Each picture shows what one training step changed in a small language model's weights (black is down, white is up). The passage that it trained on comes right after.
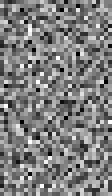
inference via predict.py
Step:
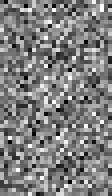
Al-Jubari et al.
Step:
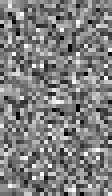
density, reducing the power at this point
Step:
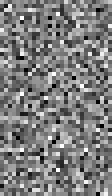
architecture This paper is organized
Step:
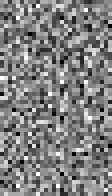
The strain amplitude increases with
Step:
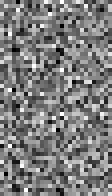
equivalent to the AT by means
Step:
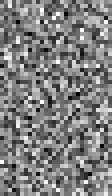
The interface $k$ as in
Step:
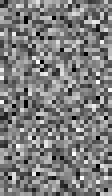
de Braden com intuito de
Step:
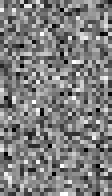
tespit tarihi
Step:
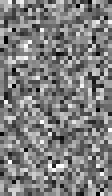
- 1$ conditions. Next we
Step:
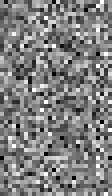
Negeri Medan,
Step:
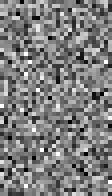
the presence of unmeasured
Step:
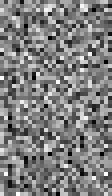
the control of manufacture process
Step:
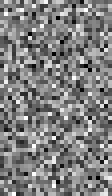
experiment shows that the dimerized
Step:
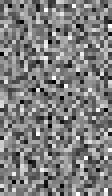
homeopatia (17%) e
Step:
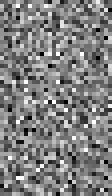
the syntax of a programming
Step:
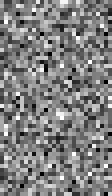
obro' va sha'ni
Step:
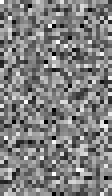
time may well be correlated. There are
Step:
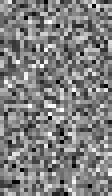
and budget allocated to
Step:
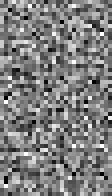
desse profissional na
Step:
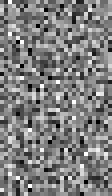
us that the answer is
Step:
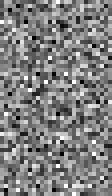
estudantes da EJA
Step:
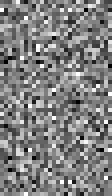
and limited circuit depth constrain
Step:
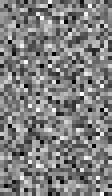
range from millimeters to
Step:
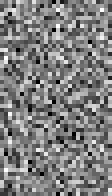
Achchiq haqiqat
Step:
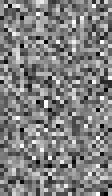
em segurança.
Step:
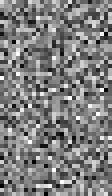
stabilité économique, en
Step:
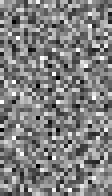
dynamics of the particles, i.e.
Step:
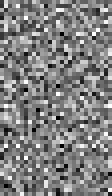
the assumption of stationarity required
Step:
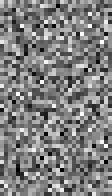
material for the manufacture of
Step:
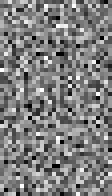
Given two binaural signals
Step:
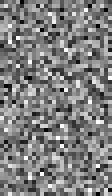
undergoes sampling together
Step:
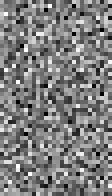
Laryngeal Irritation
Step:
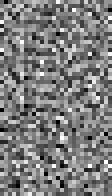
water flows without relying on
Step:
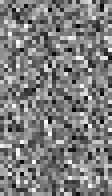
a Lagrangian with
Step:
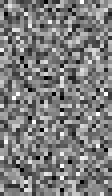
custom mobile manipulator
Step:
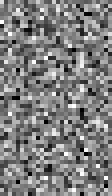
our sequence is that it allows us
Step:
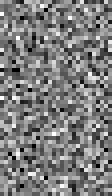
statistical analysis revealed that
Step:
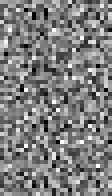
жамиятлари ва
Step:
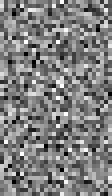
(76%) adults were not able
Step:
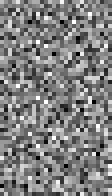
benefits of material reuse,
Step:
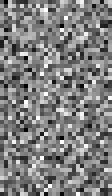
forbid the unnatural end of
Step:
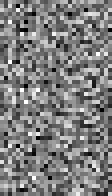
been widely used since the last
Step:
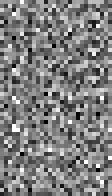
AND THE FORMATION OF
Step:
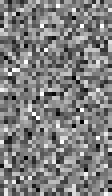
and forecasting of intense
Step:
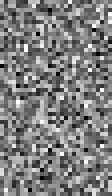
to the DSSD. The
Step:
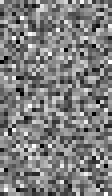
[by] Scarsellino'
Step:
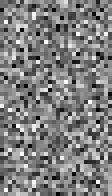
\caption{a) Detected
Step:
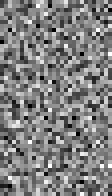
s$. The average storage time in
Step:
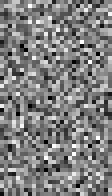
manufaktur berperan
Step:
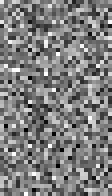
employed a descriptive qualitative
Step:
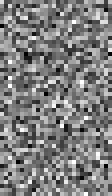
[12]. The point is that
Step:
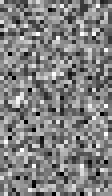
the system with higher dynamical complexity
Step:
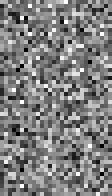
pieds et plus. Ces
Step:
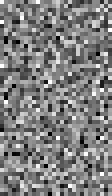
this competition will result in a
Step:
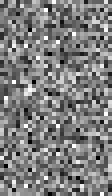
3.2. Comportamento à
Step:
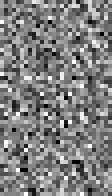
These equations give a class of solutions for
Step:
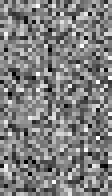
mais variadas formas de
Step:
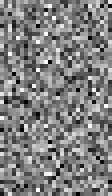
respectively and the net work done
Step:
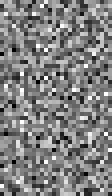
and helium and gas temperature; for
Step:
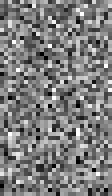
high-Q regular mode reduces to
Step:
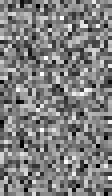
Kimyo ta'limida
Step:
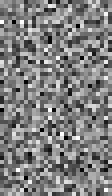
in changes in trading volume. This
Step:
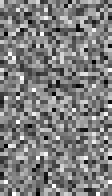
proof. Definition
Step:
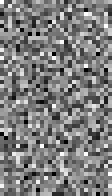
literacy (OHL) is
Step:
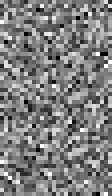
sono state date loro
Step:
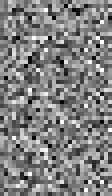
KARIMOV. 4.
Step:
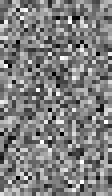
tárbiya procesi
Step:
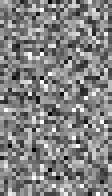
of the appearance of such a sign used
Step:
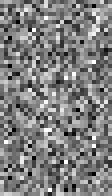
integratsiyalash ham mumkin
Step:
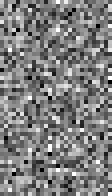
Abstract—Intermediate cities
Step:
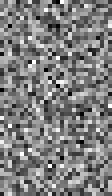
which may depend on the kinetic
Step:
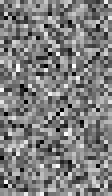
eutectoid plateau,
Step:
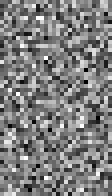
into itself by $G$
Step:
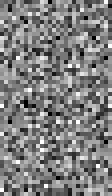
das casas de apostas
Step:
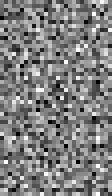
the SEM analysis of the CFs
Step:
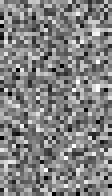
place, which can be fantasized
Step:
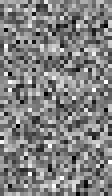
foizi noto'liq
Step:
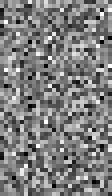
Ecological Aesthetic
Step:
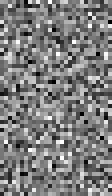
neuroscience. An example of
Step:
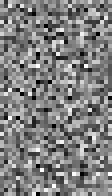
been used successfully by the lead
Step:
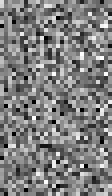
data and, critically, its
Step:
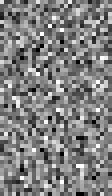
are not metrics and KPIs
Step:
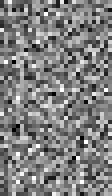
reactive power required by load,
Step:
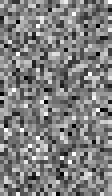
knjige: Kod
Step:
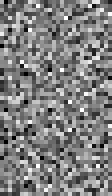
inflectional forms,
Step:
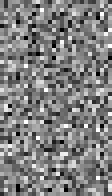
Основная группа
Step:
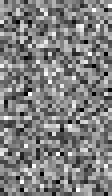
our scenario all responses share
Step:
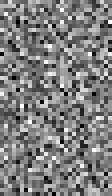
optimality of our scheme among all
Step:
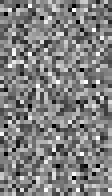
S. W. Koch,
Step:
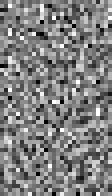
$k$: \begin{equation}
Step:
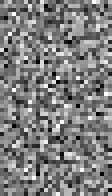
than a shown SF; (2)
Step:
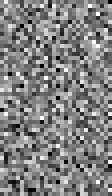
hemolytic anemia
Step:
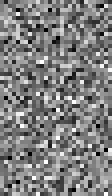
one female individual sequenced
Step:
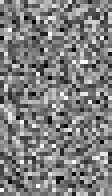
and medium-sized businesses
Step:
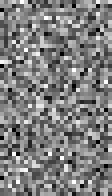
kurang berkembang dan
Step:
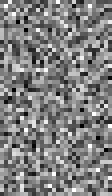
has guided many thesis works
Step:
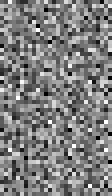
concepts that assist crossing
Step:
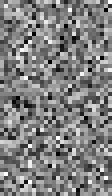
dizayn jihatdan
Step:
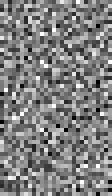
Intercept (baseline:
